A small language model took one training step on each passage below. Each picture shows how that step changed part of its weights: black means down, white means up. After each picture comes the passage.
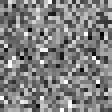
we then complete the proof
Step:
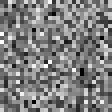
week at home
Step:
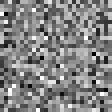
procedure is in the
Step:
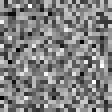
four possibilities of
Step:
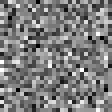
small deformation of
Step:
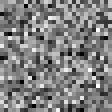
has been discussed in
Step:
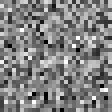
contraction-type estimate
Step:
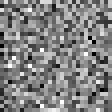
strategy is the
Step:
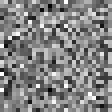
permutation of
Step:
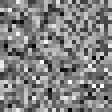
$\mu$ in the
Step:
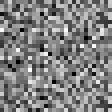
of columns, where
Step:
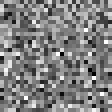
in $t$ for
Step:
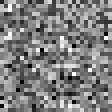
the existence of a
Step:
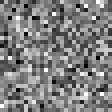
operators, quite similar
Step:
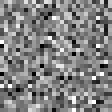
from this family,
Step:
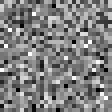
a power series of the
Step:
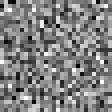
as multiplicities,
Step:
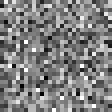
$n \to
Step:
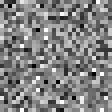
complex Leibniz
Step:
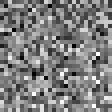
either includes all vertices
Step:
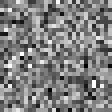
$\nu$ is the
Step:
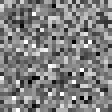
a constant such that
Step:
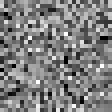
hand, we have \[
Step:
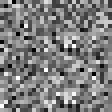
vertices of a possibly
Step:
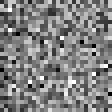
the induction is clear,
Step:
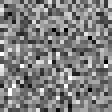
in the late
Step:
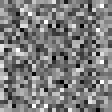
high impact in
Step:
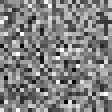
convex and that when
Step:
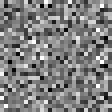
then choosing
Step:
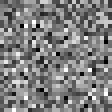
conclude that $L$
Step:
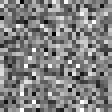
number space} Let
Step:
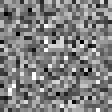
as a function of the
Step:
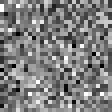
two, we have
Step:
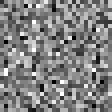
external and
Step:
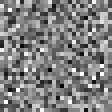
definite (cf.
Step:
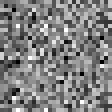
precisely, we suppose that
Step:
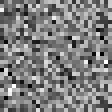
by the lowest
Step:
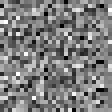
\draw [above]
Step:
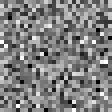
solve a discrete SO
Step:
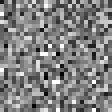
following results are provided in
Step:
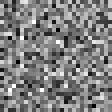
decomposition of the vector space
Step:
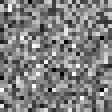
the flow which we can
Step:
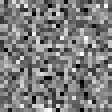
\ge q \cdot
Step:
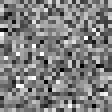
in which $\rho^*$
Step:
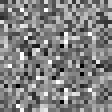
matrix $\Sigma$. A
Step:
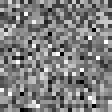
$e$ has odd
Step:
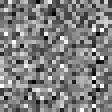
it appears that there
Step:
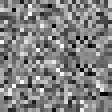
Since the distance constraints corresponding
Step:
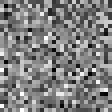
formulas for matrix elements of
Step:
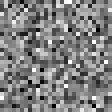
ray hits another
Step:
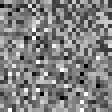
instances from the
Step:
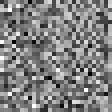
the signature and rank
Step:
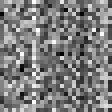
\beta N_h
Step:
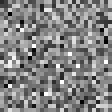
marked the
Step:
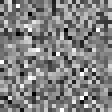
right-hand side,
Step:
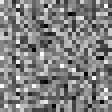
By Proposition 1.3
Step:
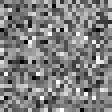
cumbersome representations
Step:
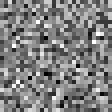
systems to produce
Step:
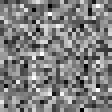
universal enveloping
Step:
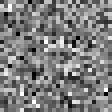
the space of all
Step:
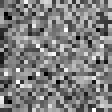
technique is found to
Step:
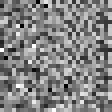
less than $\epsilon'$.
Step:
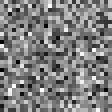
height of the
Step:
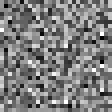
if and only if
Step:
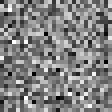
the last section.
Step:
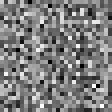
\xi$ such that
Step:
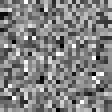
terms not significant.
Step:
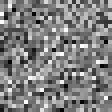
obtained by filling the
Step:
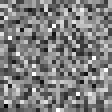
definitions \medskip
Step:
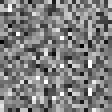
the Dunkl
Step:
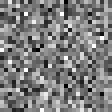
$3$-connected but
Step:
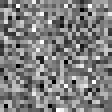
dx \ee and
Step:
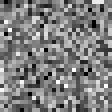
otherwise a rotation of
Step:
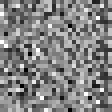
de genre 15 et
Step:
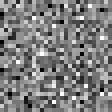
\alpha$, or
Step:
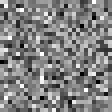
The picture was
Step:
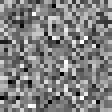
a straight line. \\
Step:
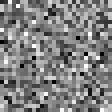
one agent, our
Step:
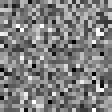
It is well-known
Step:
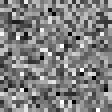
identifying two variables is
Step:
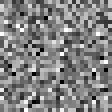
To continue
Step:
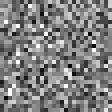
For the first factor we
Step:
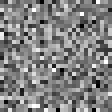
tensor uniquely determines
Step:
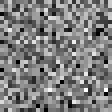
of the head of
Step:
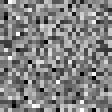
factors are characteristic,
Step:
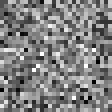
is a faithful
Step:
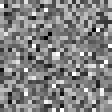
block $1$ has
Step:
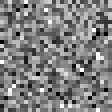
increase of the
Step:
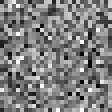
the relevant constants
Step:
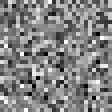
we try to be
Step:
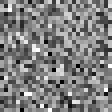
the endomorphisms of
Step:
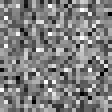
} \foreach \i
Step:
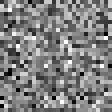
the critical behavior of the
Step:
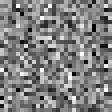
1 with the proof of
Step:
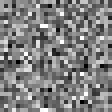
Therefore, $\nabla
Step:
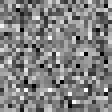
for the loading
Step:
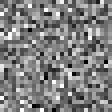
(Use the results
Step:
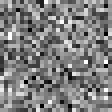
and the {\em
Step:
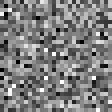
eigenvalues of the positive operator
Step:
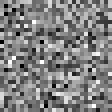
extension of the results of
